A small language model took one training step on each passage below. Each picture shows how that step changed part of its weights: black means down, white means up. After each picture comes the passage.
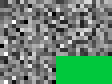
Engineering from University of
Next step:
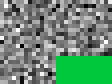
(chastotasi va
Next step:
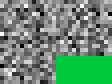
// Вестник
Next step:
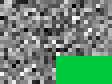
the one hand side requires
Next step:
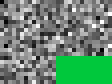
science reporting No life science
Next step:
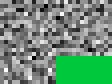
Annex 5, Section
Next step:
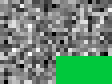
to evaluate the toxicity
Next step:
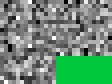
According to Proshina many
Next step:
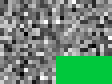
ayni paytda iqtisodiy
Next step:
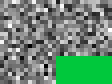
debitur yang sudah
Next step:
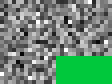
With the aim to produce an
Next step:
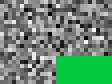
empresarial para absorción
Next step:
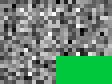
Correa and Marsic
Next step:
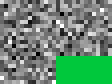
P> z Age of
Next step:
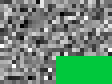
response. In the present paper
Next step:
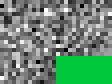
the silt size, however
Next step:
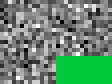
organisms formed 2
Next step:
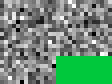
macht es für die
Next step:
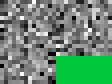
the construction of their introduction
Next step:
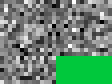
aandacht meer
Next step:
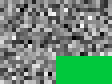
kcal mol ⁻¹
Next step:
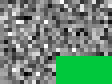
необходимо обратить
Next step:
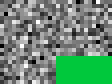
to convince educators to
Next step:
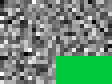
the latter, the
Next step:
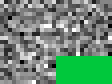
acid phosphatase and
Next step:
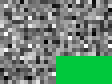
URL i.e.,
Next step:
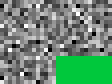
Wied, devenue
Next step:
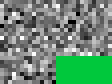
descripción teórica
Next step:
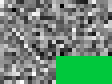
hecho que el sistema
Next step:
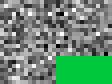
different banks.
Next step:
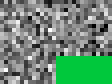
natijasida muzeylar
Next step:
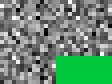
технология. Требования
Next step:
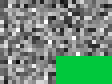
evaluation scale is small,
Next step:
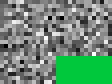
32 kali proses
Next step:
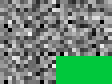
maktablarida ham ta'lim
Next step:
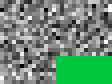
universidades públicas ao
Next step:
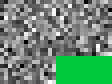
Observation Therapy
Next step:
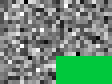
consider how gender norms impact
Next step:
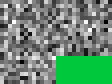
opinions In this
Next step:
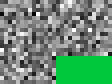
ambiguity as
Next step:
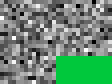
and of the thrust
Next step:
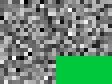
mutual benefit could be achieved
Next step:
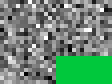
health and welfare traits
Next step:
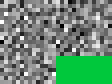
(LAMBIN &
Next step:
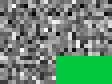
and MAI (2)
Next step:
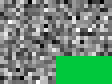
outpatient records
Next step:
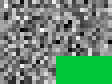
() Navegação
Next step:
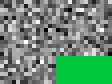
ve prososyal
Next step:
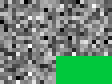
4. IFRC
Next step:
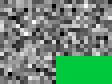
has a five-day history
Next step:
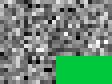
mas que, obviamente
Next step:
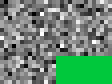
de British Home
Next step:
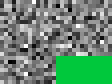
on an aluminum
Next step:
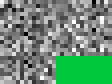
qilish, dinimizni
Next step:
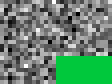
IN FAMILIES
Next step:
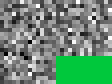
mejor adaptación, según
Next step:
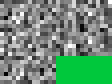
medir el impacto de estas
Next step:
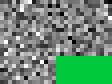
raindrops and
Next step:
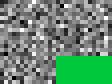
the description and dynamics
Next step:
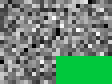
as water, sanitation and
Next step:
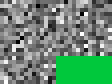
стоматология учун
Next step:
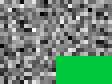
/ 5 – too much
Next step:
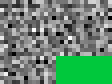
jurídico dessa
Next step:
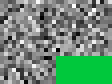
pero el freudismo
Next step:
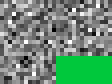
terletak antara
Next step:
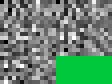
preexistencia mediante
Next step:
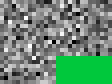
dard ortadi).
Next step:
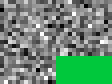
for flexibility in integrating
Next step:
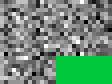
texnologiyalari va ularning ishlab
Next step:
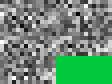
مند مال
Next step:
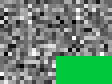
concluded that the amount of
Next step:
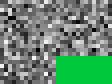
M.) was added in small
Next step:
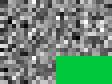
the input. At the
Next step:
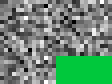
Report #2.
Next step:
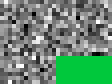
men, ya’ni
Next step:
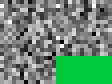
detectada en el
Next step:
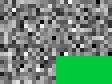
dasturini maxsus
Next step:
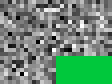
process of our decryption
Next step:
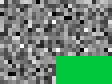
of family during the time of
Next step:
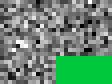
order for aggregators
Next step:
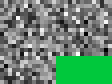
w: *Tomizm
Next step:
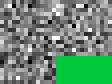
guardiões é mais
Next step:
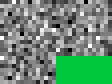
de peso gestacional
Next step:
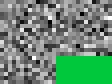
Misinterpreting the
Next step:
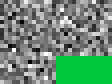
resembles of
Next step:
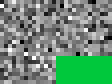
perfect one and should
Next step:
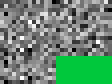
IT Service Management
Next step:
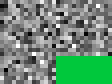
the polynomial character
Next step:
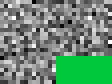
formal analysis, investigation and
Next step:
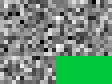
tarbiyasi, ruhiy
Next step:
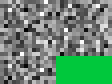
PV1 output voltage
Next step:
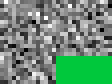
in describing the characteristics
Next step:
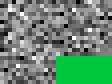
2. **Contributing
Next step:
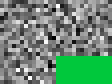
la conveniencia de
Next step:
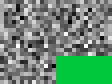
and J. Zhu.
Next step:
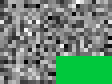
author’s affiliation
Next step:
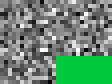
so‘mni tashkil
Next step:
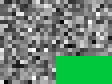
for Web-centred
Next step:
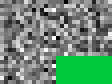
доллар зарар
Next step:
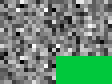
requirements and characteristics of the
